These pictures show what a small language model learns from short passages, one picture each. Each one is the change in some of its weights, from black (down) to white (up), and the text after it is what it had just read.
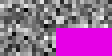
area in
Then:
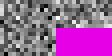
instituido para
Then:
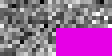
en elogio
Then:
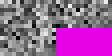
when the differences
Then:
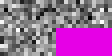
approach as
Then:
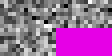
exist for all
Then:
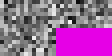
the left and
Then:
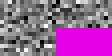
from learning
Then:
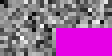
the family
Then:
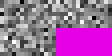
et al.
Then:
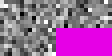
The core
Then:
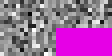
the best
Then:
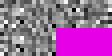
Here, we
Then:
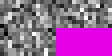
which occurs
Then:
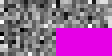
/ \partial
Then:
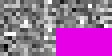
shift is
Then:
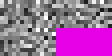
showed in
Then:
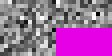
used to design
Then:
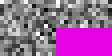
corrections for the
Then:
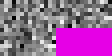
TPU &
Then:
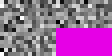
and local regions
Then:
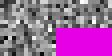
Now one can
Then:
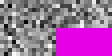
interest has been
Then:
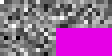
of knowledge
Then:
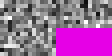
for a 1
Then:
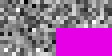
in the fit
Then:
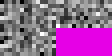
В нашем
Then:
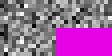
we would have
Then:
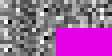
report on
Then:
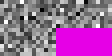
anemia and
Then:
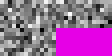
(and all
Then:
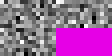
and evolved
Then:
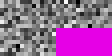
and could
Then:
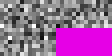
que sus
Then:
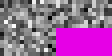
for the electron
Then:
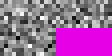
we used the
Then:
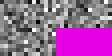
The general
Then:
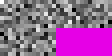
los elementos
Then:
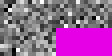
é preparado
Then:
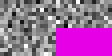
HCN by
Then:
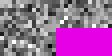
to both the local
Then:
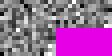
V va E
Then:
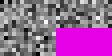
patterns and
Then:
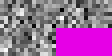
However, if
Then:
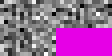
- Um
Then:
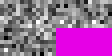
in the case of
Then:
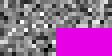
the grain
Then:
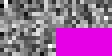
magnetic thin
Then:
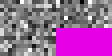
forma como
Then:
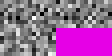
covering are
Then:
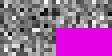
be updated
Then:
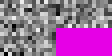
leads to
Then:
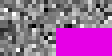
dr n.
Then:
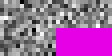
national law
